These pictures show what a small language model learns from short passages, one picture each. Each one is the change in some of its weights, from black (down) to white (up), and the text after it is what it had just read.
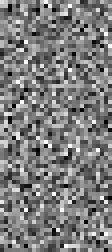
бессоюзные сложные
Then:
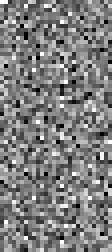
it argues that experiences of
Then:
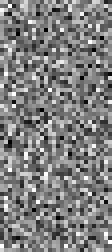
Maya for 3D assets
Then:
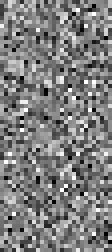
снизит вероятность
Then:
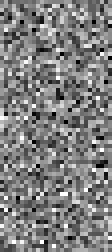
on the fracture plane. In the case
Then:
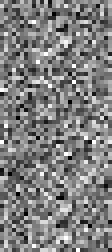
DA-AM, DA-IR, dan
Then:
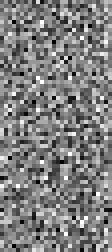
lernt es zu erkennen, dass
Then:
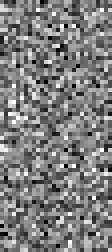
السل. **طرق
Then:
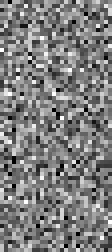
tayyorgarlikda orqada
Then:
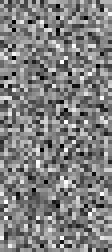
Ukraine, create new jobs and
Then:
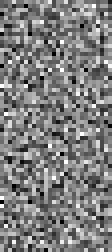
hamda ijtimoiy tarmoqlar
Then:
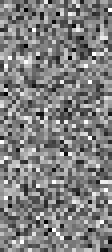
its current inputs, but also on an
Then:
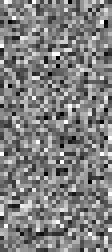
revealed that the researcher and the research
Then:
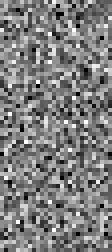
Tools or Technologies used to
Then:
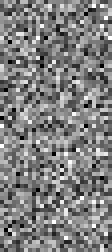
exported as animation and manga to
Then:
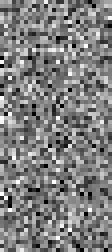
drilled to. Humanistic education,
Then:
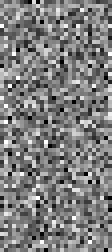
social sciences*, 1(5),
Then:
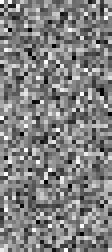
Nadja Gimmi, der
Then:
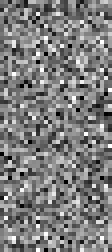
o‘qish chog‘ida shu
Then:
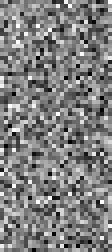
less than \$1 per day or and
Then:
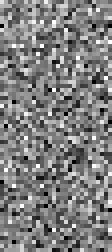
the question but differed in the values of the
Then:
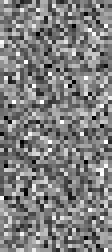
as a principal avenue for the
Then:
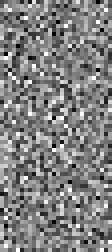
van het voorstel verdient
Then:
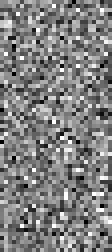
of festivity in The Forest of
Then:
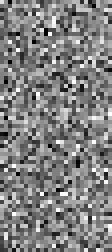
further processing. In this decoding
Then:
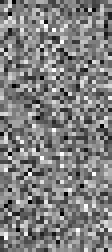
ligament surgery and severe
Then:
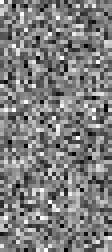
is respected, where ‘the whole is
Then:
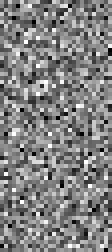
and Lisbeth Salander's
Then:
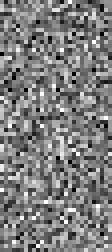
qoymalarda máyek
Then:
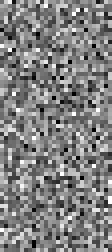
characteristic was 43.0
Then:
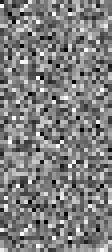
local destinations (DfT,
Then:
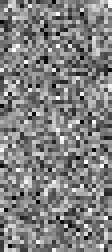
funding from the European Union's
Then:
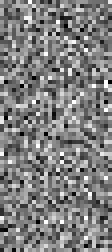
to be utilized as strain sensors and
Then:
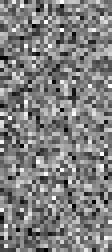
que homologaba consumo de
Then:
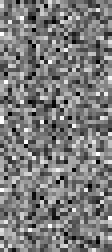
развитию организации.
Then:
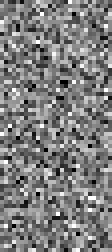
Function Approach*; John
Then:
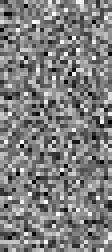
acts to public consultation and debate and
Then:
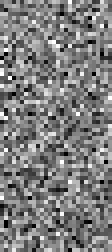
of estimation, systematic approach,
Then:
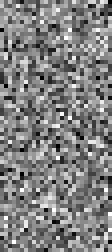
these lines showed to brown
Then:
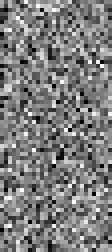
что Волошин не осознал
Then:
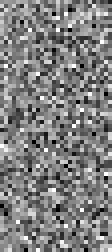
multidimensional space of features.
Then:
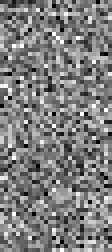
current professional level? - Student
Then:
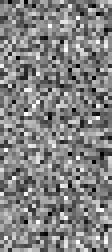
put a blot on the name of
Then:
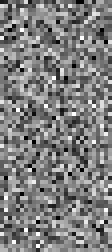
A. – Qashqadaryo
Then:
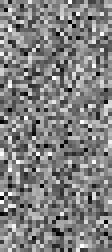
korxonalarining tarkib
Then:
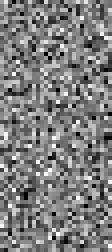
hospital developed its own
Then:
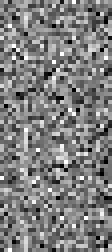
Anadolu Türklerinin bir
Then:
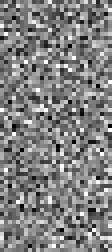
2D-S, and HVPS-3
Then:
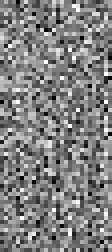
ITS APPLICATION IN
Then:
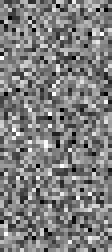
of Commercially Available Carbon
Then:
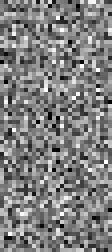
turnover and 46.7% in
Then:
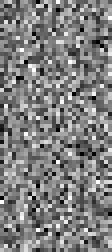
результатов проведенных
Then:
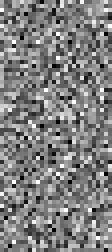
среди здоровых –
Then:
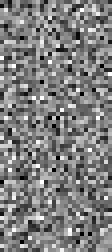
asset turnover (TATO)
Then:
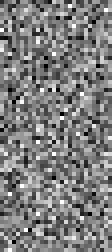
policy might have on property
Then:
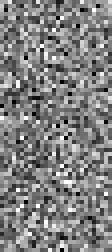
grupo. Identificamos
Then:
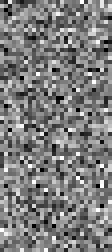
of geopolitical events.
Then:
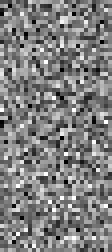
una serie de programas educativos
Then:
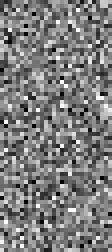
plants would need to support offer no
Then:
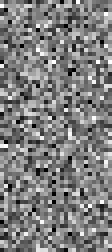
historical, discourse, expert or
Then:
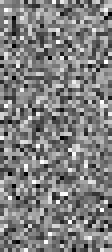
Package Registry (voir
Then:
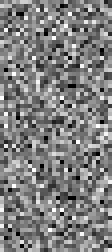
of the state and the private sector and
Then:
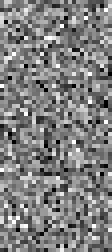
representation and efficiently improve the performance
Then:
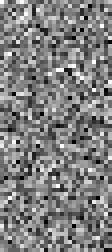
transnational "European Regions"
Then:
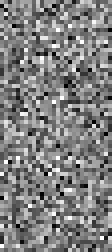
seseorang (Ibrahim *et
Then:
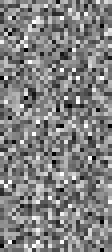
du programme de recherche et
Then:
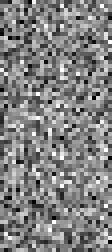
поступила в редакцию
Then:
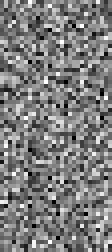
medicina, principalmente em
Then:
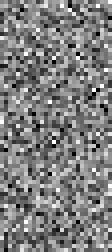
При цьому доза 0,4
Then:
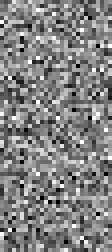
tarihi hakkında
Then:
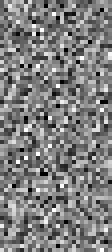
ular biologik tizimlar bilan
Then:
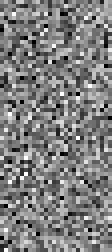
beradi, qarorga kelishlarida
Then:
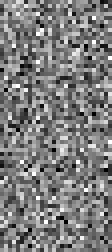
linguística e garantam o
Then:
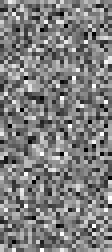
et al. 2012; Duchêne et
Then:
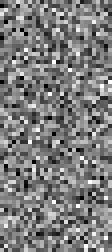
an indirect and inexpensive method for
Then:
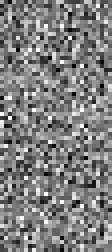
Yadav Amid, Gaurav
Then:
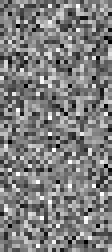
What Every Teacher Should
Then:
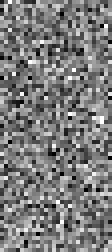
de aprender e amplia as
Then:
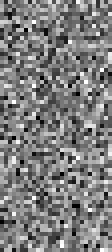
and the related aspects of the sample
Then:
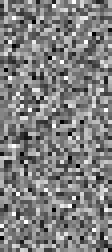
[choose all that apply]: -
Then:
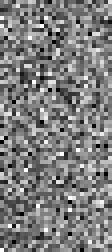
hydrogenated amorphous
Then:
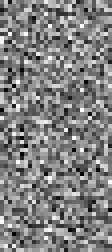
Institute-Donostia University
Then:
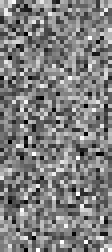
Laboratory of Motor Performance
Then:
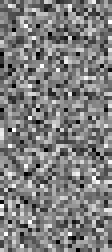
й., информант —
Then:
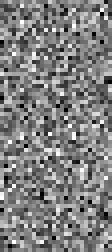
situation where the supply exceed the
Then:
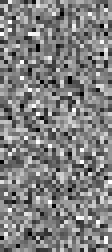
estão a cada dia mais sendo
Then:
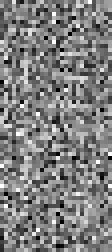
Dinusha Mendis](#) is
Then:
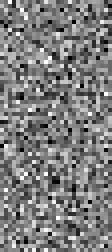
Greenberg AL, Schwartz
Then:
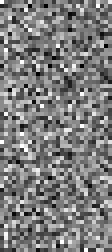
favoreça a sua formulação como
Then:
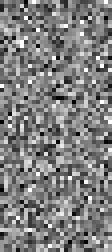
trabajadoras del hogar,
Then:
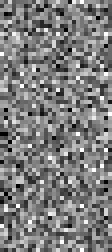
is an evolving concept; they were
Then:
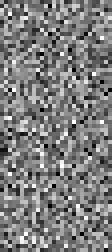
por una noción de la archivística como
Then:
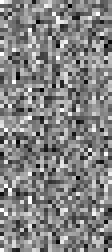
aracılığı ile
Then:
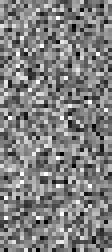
algemeenheden maar de
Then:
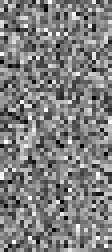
конкретного фактора;
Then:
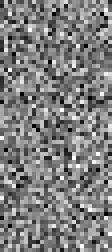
March 13, an OS upgrade
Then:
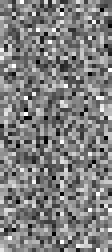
study of the dynamic forest
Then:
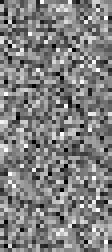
purposes. According to
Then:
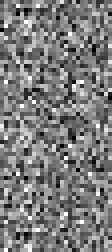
↳ 洞穴
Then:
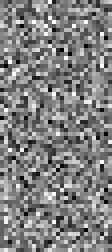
regional ¹ The Tri-Agency
